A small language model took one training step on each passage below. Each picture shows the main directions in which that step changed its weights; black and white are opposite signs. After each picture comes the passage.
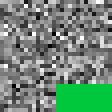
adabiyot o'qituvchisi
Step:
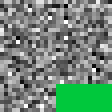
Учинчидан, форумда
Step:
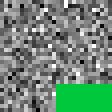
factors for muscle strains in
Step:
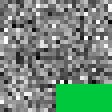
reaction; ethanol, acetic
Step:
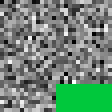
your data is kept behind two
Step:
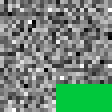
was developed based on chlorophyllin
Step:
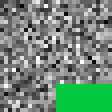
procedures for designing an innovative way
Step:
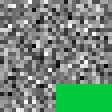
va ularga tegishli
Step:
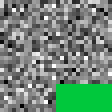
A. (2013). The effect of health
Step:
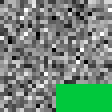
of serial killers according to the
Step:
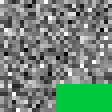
yordam beradi, ularning yaxlit
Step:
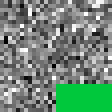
+man qo’shimchasi orqali
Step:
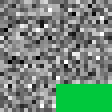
Konsortien finden Sie
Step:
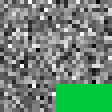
because students and teachers can access Google
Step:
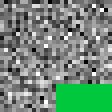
вовсе придали
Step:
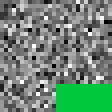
and made into one. 2.
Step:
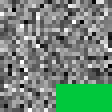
result of frequent travels away
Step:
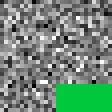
Optimization SMEs Small –
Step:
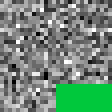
it is just a different competency, and
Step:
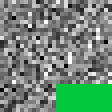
технологий его доля в
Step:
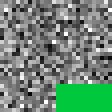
use of non-destructive diagnostic
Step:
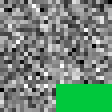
of Molecular Liquids*,
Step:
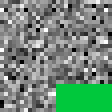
слова: льон звичайний;
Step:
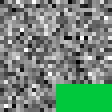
comportamento das matilhas de
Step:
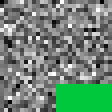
differ significantly when the independent variables are taken into
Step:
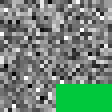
campo de la ontología, la
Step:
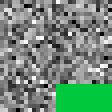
welche rund um die Uhr
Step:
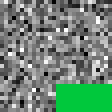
by considering the combinations of
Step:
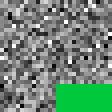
Nevertheless, a deep integration into
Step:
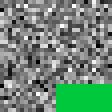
mitigate this problem, a parameter called
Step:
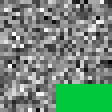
Б. Boosting education quality is not
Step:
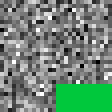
sampai Maret 2016 Month
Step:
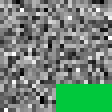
handling, and inadequate
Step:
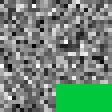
that should take into account many factors
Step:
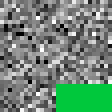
seruri, vaccinuri,
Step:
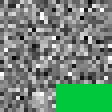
Africa in September 2016 and in
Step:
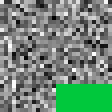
fortalecimento e a expansão dos
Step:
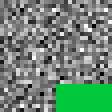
newly submitted job will wait
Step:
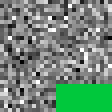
years. Blunt abdominal trauma
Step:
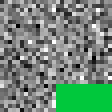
The percentage of alkaloid content was calculated
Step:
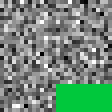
dan ortig‘i to‘liq
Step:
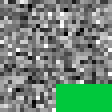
herbicide treatments on yield in
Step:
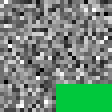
evaluation of thermal shock fracture
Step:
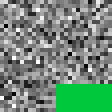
en derde lid, 257,
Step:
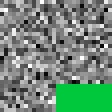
fundamental à morte digna pela parte
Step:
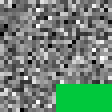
застосування великих даних для
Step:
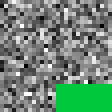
de openbaarheid van de
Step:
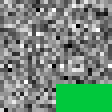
[10] James Blue,
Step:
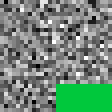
research used is qualitative descriptive research. With
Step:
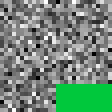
1. INTRODUÇÃO A
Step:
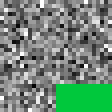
Para el 2019 se encuentra
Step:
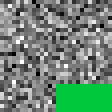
has taken the initiative to preserve historical
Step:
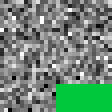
tizimlari sohasidagi yirik
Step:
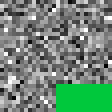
wordt in beslag genomen
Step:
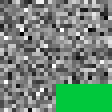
eventos recorrentes que, ao
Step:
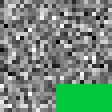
text, pausing as needed in between
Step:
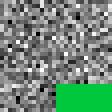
tizimlari. Axborot
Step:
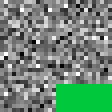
cuando los autores proponen
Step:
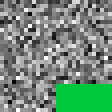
the pandemic. Making a vaccine requires
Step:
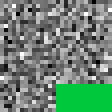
Основні категорії
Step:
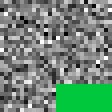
factor up to 3.5dB.
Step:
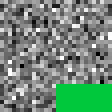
изменений, роста потребления
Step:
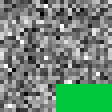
Ei tee virheitä,
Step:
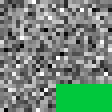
2019 abgebildet wurden,
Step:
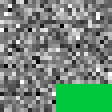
& Meacham, J. A.
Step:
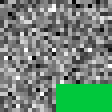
In skeletal muscle, it
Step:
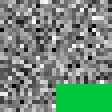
the aspects described above. The most common one
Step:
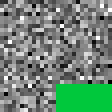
per the given definition, the term should only
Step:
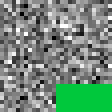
attachment to sialic acid
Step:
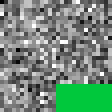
from a 10-d-old culture on
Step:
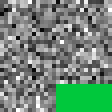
was found that the maximum effect of inhibition
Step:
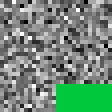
en önemli birimlerin
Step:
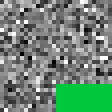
laba rugi, serta data
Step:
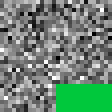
*Kakovost kot
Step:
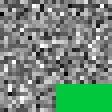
with signals pre-processed with
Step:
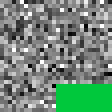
Akademik litseylarda adabiyot
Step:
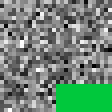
Tonn, B. E.,
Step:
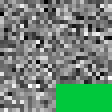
al., 2001). These two parameters are
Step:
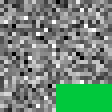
few methods that are applied to determine the
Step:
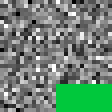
absent absent Million's test
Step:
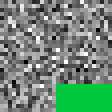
1-2 yoki 3 ta bo'lishi
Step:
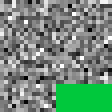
Мирзаев Ибодулло
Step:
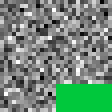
to calculate the end-effector position
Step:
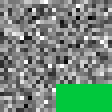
grammar structures by remember passages
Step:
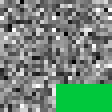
Since several investigations were conducted on
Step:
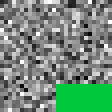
mechanism of oxidations of phenacyl
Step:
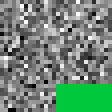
of out-of-band resonances
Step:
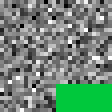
and isolated areas and also reduce the
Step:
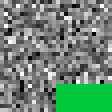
in brain functioning. The precise
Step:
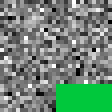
to digitize the business. Some
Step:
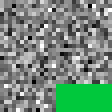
thermal quench [1]. The
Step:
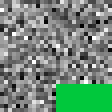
amplify the inflammatory response in
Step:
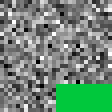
sehr unterschiedlichen
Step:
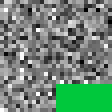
2026 : Abstracts of
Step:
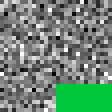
crystals are ideal substrates for the
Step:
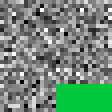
software remodularization is also studied by
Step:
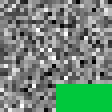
accounted them for representative of complete
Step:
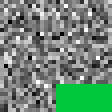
fases de SCRUM. En la
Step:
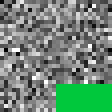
that were collected at the same time.
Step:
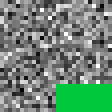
with open mouth without neck>
